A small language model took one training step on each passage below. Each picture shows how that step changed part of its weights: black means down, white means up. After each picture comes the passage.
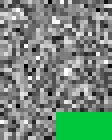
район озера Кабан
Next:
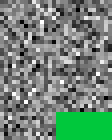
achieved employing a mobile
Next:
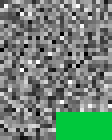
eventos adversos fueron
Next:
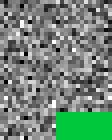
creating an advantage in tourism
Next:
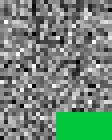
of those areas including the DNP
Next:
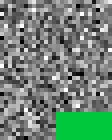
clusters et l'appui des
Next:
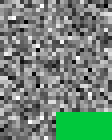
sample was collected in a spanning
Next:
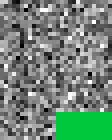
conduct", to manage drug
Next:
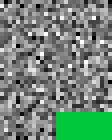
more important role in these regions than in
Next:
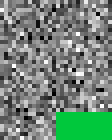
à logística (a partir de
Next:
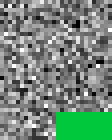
other: pure bilingualism
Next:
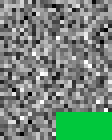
розвитку. Наказ
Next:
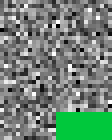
presence of an impurity band has
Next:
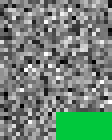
simulations; online modelling system
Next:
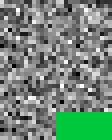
< }}\theta < 1$ and can be
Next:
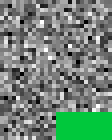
traveling wave solutions for certain
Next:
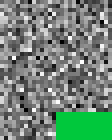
is used to specify test automata that
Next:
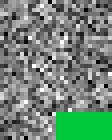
is, whatever its properties, that
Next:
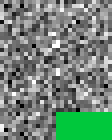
qishloqlar va hatto
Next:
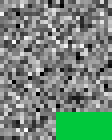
Gutterman, J. L.
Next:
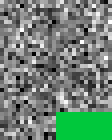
We next analyze the effect of different
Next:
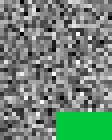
Edwarda II, króla
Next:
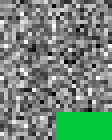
quasibounded hamiltonian systems
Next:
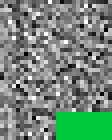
the support examples. First, we experiment with
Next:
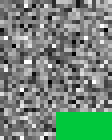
spin polarization. Both positive
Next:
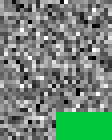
Hoge Raad stuurt in
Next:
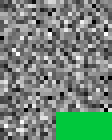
a Educação Estatística e
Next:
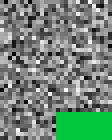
the extraction of ginger by
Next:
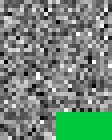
with an incoherent SHG (the
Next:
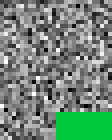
in chronic hemodialysis
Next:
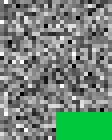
strands of miRNAs are
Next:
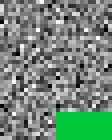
(CB), respectively. However,
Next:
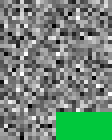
a stationary state $dm/dt
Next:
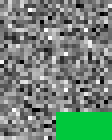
are typically known only to the decision
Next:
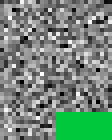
environment-friendly science and
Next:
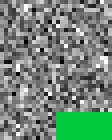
Dando andamento a presente descrição
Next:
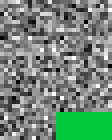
needed by an average individual
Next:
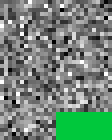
sobre os preços da terra,
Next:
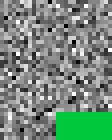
computation trade-off, which has not
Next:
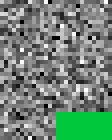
высокий уровень
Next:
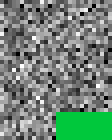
de urbanização mais
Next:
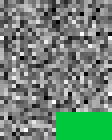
results for the $\phi$- production cross
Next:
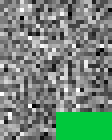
One of the main use of BERT is
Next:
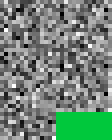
guarantee that the original work
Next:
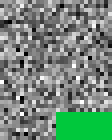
common. For instance, official
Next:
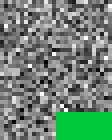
made to use deep learning for
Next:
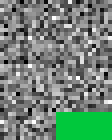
scenarios, were summarized
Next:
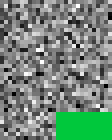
siglo, cambiaron el
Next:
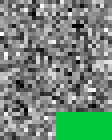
energiyaga olib keladi.
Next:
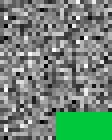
amalga oshirildi.
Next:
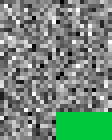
xayolida shu bor edi.
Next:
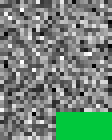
separation into four different quadrants
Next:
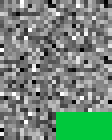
R.R. Aymatov,
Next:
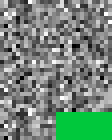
ni ifodalashdir.
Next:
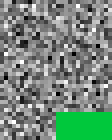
Head Neck Surg.
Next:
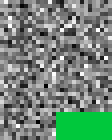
Bayesian multilinear regression
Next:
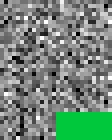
I interferon signaling pathway
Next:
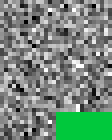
the Ministry of Internal
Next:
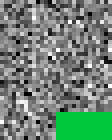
B.; and Brauner, J.
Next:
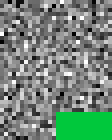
university libraries; -
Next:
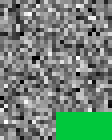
e trouxe graves problemas para
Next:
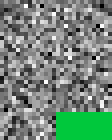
increases toward $B_c$, in
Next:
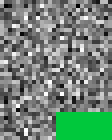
`Degrader` constructor,
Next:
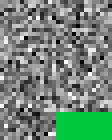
system of athletic meetings was
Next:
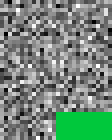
and 0.2 monotonically increase from
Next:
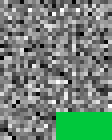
topics, identified in the previous
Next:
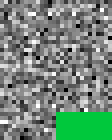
function $J$. The form of equation
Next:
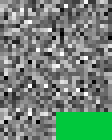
Pemex y en la mayoría de las
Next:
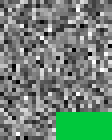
on Land '10 million
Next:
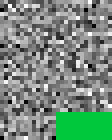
Program ontwikkeld.
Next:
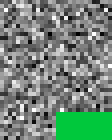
and Others v. Austria
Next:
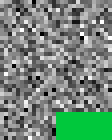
a direct structural signature of the ring
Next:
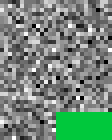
function $g(r)$. This result provides
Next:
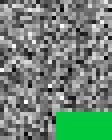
мірою залежала
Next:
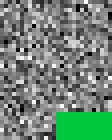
RURBAN mission, etc.
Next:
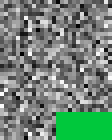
solubilized xylan was found as
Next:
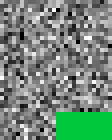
plot the total fusion cross section
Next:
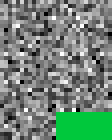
obtained results lies in the possibility of
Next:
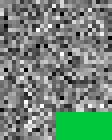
más significativos fue la
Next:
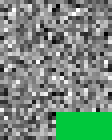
obligates the academic
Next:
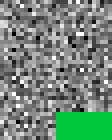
Stunting - 3) Metode
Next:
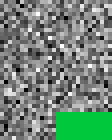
a esse novo cenário
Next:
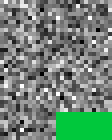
S, \mu)$ через вид
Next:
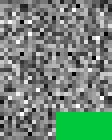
state of a certain DoF in the
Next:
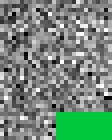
d'avoir un relatif recul
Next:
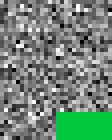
edificar lo común, la
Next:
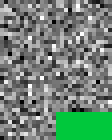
amplitude from both discrete and
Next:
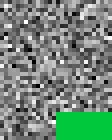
of relativistic equations of motion of
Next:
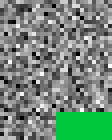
track, thus avoiding the
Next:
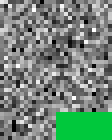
Crop Improvement through the
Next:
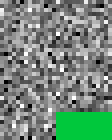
correlation is the maximum correlation
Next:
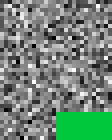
The possibility to perform first investigations
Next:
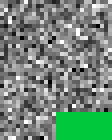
tarzda. Inventar va
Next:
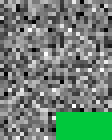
éxito de pequeñas y
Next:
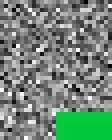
the following sum gives the involved
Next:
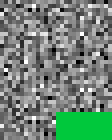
an appropriate constitutive
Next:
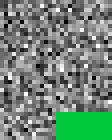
has been reformulated and adapted to
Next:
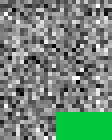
Presentation video (interviews
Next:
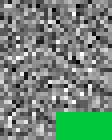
the investigated object corresponds to the
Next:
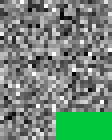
time are the two major performance characteristics
